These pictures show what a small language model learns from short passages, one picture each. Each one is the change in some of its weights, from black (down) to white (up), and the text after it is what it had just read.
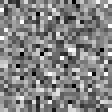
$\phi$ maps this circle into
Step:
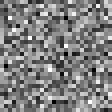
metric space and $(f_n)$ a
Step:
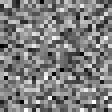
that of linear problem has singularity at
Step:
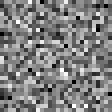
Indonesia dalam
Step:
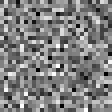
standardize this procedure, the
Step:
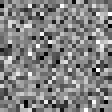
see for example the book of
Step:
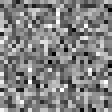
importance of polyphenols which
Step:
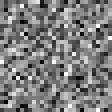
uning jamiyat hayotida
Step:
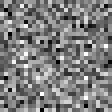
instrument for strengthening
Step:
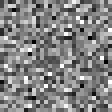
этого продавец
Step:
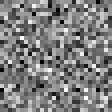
is a lack of contextual
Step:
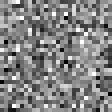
intravenous and oral routes
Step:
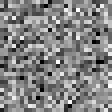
yangi yondashuvlarga
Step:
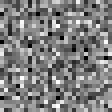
undernutrition. The proportion
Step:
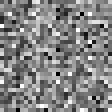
shaklda bo'ladi va
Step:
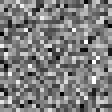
be positive constants and define the norm
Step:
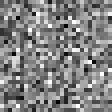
amalga oshirishlari
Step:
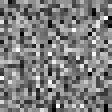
with arbitrary kernel, and
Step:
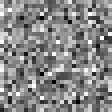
bahslardan so‘ng
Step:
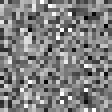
across the image to cover all
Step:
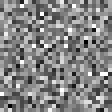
then divided by the number of particles
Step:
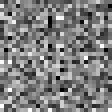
might be originated from the more
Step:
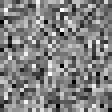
powers $\dvd{n}$.
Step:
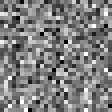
per Hectare Supported*
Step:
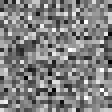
coordinate system. The sigmoid
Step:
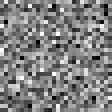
one injection of NS.
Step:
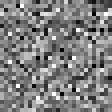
log transfomation along a
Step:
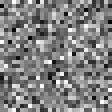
own inclination.
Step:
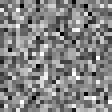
comprehensive guidance,
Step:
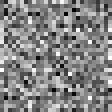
¹⁸ Vladimir
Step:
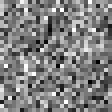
, the study bridges ancient
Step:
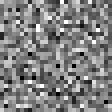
into relevant categories.
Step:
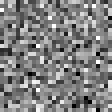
and strength properties used in the
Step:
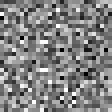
sites or increased rate of
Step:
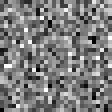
não-transparente e
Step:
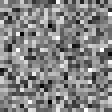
que muchas veces es
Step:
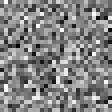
Monster, or Mere
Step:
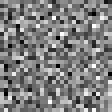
from the product, including a positive
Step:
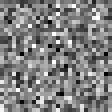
Learning was employed to
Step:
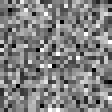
3 allows an energy
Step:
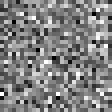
can compute the $p$-widths
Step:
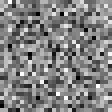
susceptible to cyber
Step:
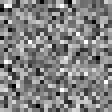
of the action of the affine
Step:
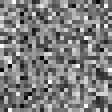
MLE of σ which requires
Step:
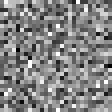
industries. The result of
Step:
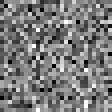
Ibrohim Mirzoni
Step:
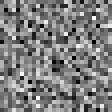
the UBI Challenges
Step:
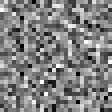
crise sobre pobreza e
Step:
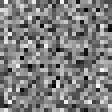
handle the possible failure of
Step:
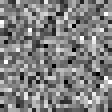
retroalimentación de
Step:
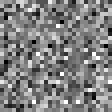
learning objective. Players can
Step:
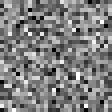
Of course, the above theorem
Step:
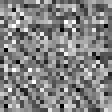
a ser combatido e
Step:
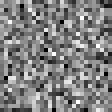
(wt%) does not depend
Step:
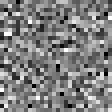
of the platform, how the
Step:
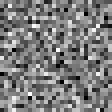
Organizm biologik
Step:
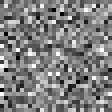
\proof In fact, C.Croke
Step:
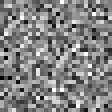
and effectiveness. Hence, the
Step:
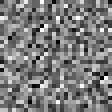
MtK and HRP led the
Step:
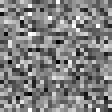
probă în cadrul procesului
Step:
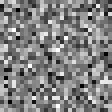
shown in [HLOYII].
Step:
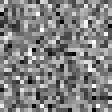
are considered fixed, but
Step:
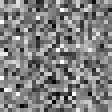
correspondence with the rulers of the
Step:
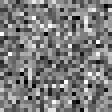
Penjabaran fungsi
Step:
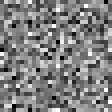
sociedade, combinada com
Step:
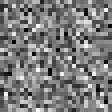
icon from Brindisi,
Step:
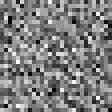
is the assessment for the same.
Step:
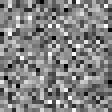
allow the withdrawal of the
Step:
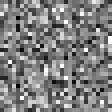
governamentais e com o
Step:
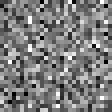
normal desenvolvimiento de
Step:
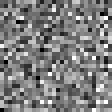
u=0 & on $\partial \Omega$\
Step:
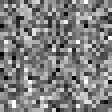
interest are rheediiinosides
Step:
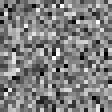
chiqmagan ularning
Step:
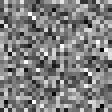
अध्ययन की
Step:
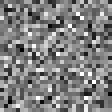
school. In general, the
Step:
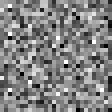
de ese marco. La
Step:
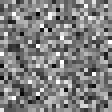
issues largely pertain to the
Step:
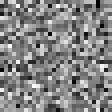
BOSH MIYA
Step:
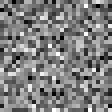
Fig. 2. Construction
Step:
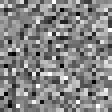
на однородную,
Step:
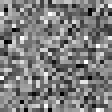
We recall that $B(G)$
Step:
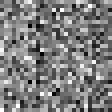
supersede the open energy
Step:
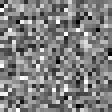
de extrema relevância para
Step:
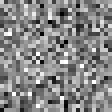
Department of Science and
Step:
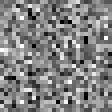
их приложения
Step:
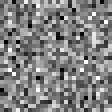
compact Hausdorff space and
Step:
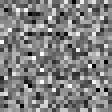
company has been improving since
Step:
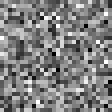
so that they are able to retain
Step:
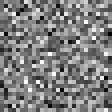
yurak-qon tomir va
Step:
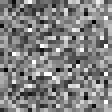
\ \frac{\partial u}{\partial
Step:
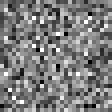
Tez-tez siyish
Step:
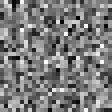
general heteroscedastic case.
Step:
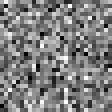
potential conflict of interest.
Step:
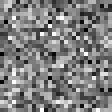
eigenspace} of $A$
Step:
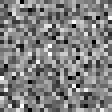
for understanding the structure,
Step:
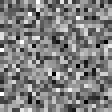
In all the sequel, we shall
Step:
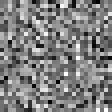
lower 1/3 of the vagina
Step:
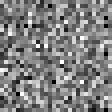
each barrack were being taken
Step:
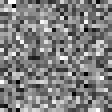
Poisson group structure, associated to
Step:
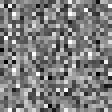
Maxi Rubín y,
